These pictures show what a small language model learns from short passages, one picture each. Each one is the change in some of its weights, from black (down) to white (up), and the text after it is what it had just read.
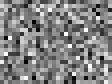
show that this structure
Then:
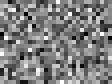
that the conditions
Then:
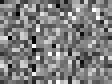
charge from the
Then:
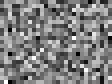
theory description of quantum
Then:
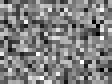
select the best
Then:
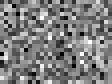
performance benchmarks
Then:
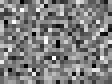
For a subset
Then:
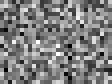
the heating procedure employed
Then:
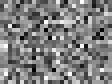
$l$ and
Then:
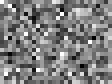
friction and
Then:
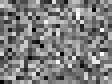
a positive integer.
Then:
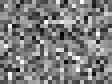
$GW$ approximation
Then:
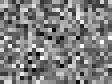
the probabilistic
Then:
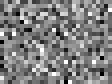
stringent simulations of
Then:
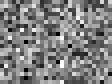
the DVDS
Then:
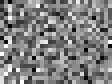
location values and ground
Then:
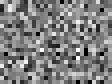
otherwise. The latter
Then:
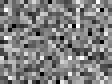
freedom to employ additional
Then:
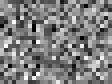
on the density and
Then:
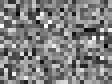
velocity in the
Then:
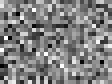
build a posterior
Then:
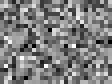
the proposed estimator is
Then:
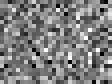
x \Rightarrow z
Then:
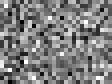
of the outer Fermi
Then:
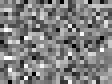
uncertainty highlights the
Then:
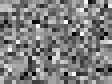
accepts the proposed
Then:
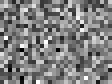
the speed of
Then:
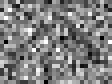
as the dependence of
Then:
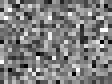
as a dense
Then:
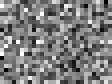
study the dynamics and
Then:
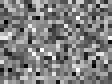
We present a
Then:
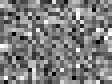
a result, the
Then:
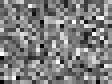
is degraded.
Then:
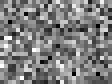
regarded as an
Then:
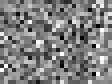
depends on the gain
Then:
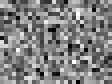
a set if there
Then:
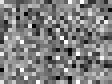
to satisfy the
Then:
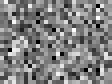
arrive at
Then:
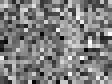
the initial state to
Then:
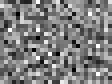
our attention to the
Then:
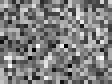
the addition formula for
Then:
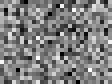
situation where our
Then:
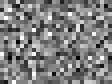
as usual, that
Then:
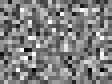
number instanton
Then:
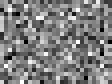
images with vector samples
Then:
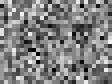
Locally flat
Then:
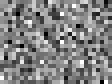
set $\CC =
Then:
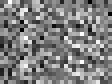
On the other
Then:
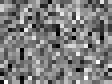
an edge length of
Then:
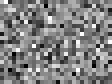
has a minimal right
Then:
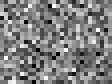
wait for an
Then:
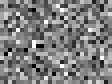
and $\lambda
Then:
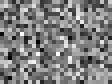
the maps with
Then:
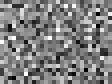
expect that any one
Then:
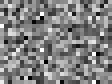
meanwhile has
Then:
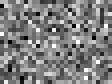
vertices of a fixed
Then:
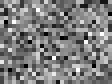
In contrast, a
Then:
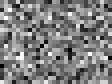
as well (see
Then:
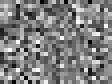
mass spectrum.
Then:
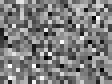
itself fibered
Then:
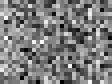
and yields an estimate
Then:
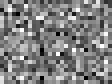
images is around
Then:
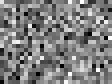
to bring more
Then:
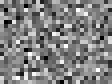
{\it et
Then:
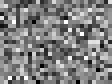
excluding the target
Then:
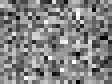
a new set of
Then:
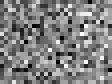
it remains unclear
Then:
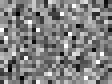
set of all
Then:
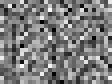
Proof}: }
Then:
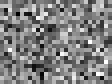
wavelength is determined to
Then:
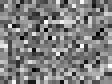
$Z$ or
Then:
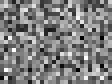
the spin-orbit
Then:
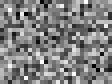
interacting theory has provided
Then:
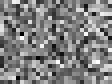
case. }
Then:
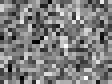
an element of
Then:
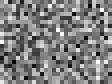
purely interband term
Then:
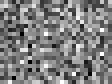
the diagonal entries of
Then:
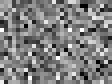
out to a first
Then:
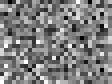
net flux and its
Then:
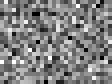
are also critical points
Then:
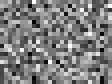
\wedge u)
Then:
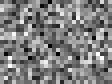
an explicit formula for
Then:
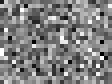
supersymmetric function
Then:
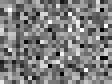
solutions to equations
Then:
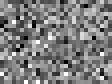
on a torus}
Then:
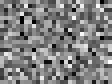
&= \varepsilon
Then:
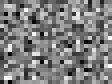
exponential growth phase.
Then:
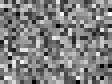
be the only technique
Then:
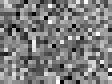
branch, will simultaneously
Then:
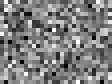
bounds; a
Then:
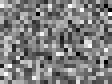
assume the system as
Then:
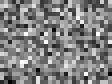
the sequence of special
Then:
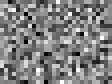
that the simultaneous
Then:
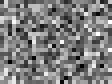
paper, and will
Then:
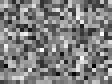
the domains (when
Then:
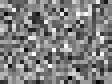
won't indicate
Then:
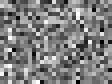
a subject under
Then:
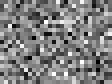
$t \to
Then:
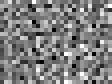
\quad \alpha
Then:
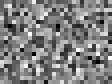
Recently the
